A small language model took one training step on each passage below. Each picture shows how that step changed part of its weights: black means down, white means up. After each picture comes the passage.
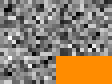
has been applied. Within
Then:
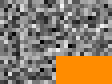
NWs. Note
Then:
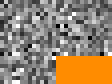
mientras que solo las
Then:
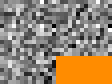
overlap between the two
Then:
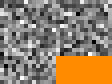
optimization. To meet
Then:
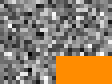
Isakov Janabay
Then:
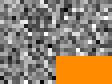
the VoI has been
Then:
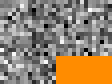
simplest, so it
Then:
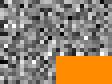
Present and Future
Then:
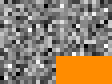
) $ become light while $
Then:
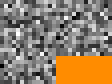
their theoretical sensitivity limit.
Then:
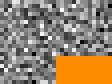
$\hat{\Omega}$ is
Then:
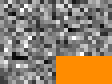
SI imkoniyatlari
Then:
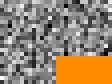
equating terms of the order
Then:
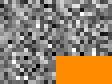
the fractional Fourier domain
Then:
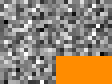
CENTROS DE
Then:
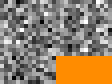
dasturlarini va
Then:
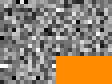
Hamiltonian of the form %$$
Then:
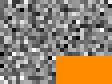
del pueblo
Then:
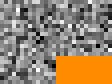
a virtual shift that shows different
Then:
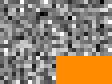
respeito à diversidade
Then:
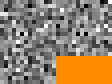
changes in viewing angle
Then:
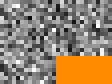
outside the TES
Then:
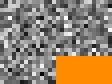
також – виявлення
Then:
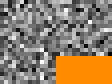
opt vicii în
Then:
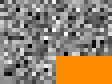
psíquico do
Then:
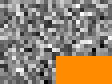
the geometry of the universe appears
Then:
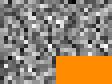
iqtisodiy barqarorlikni
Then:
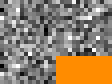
features that we can study by
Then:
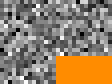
are strongly correlated with the
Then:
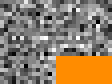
о земле,
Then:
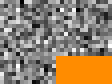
error operators that are used in
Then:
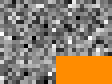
parziale e
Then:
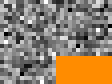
de depuración como el
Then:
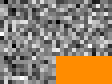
tadqiq qilish usuli
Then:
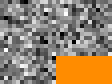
o surgimento de
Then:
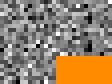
Recently Peccanti
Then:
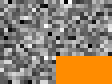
ribeira do Rego
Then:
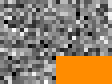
with the Mahieux
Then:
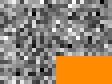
with ozone for
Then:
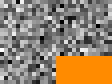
not yet reached, and
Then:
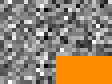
відкритості та
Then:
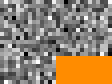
quark loops induce effective
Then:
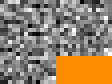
memahami masalah dan
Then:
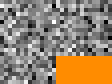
our approach let us start from
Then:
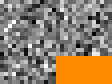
spatial dynamics are governed by
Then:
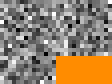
bu asar millionlab
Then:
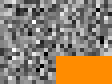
oxygen atoms in a
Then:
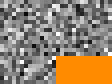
They integrate the within cell
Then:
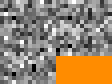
protocols for processing optical
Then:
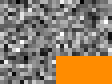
como um importante mediador na
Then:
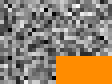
the Lanczos coefficients
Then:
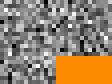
Mexicano del
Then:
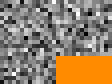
type is proportional to marked
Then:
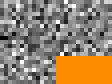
their dependence on the underlying
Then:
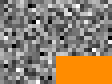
and the primary energy resolution is
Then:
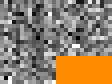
- **Passende
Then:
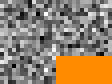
not and his power level.
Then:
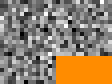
number), *Fulica
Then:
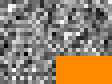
to estimate the probability:
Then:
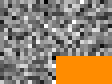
Engineering, the
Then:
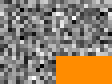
simple way to perform a direct
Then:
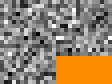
is that the polarization information of
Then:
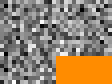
prices (blue) and
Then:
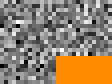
was presented as a set of
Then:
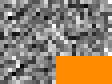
safety related decision
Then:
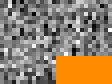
condition = 35 | |
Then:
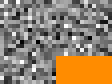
area. During the analysis
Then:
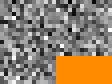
– To'ldirilgan
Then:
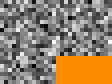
N, and O.
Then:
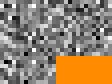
qilish o'rni
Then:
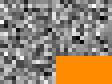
insonning dastlabki
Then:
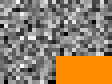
los docentes, y
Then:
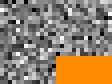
motivieren, aktiv
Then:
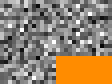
is the presence of the
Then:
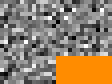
2020 yilda tijorat
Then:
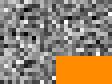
analysis and produce the report is
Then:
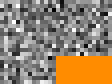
BSM physics generates
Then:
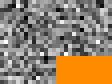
experiências históricas e
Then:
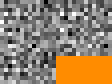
{\bibfnamefont {J.}~\bibnamefont
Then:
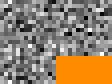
mavjud emasligini
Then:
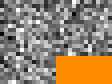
menggunakan metode
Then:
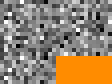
$ H^\dagger H
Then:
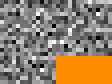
рақобат ва
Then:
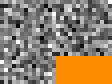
laridan foydalanish sarum
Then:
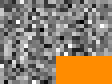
Sipas J.
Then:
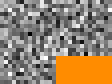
beginning of the 80's
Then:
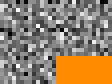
statistik bog'liqlik
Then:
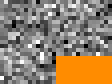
систему при $\theta <
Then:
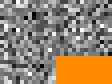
sont moins fortes
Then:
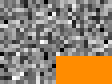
their fast and reliable numerical
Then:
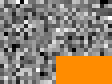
quantum computing, and quantum
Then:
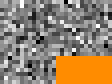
a exclusão da
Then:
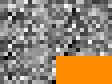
и интересами
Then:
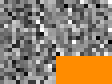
pacientes diabéticos
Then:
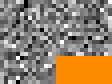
em outro estado da
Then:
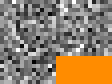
on a relational survey
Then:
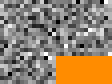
The non-iterative
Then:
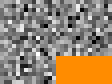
a firm and proper
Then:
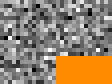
is suitable for all
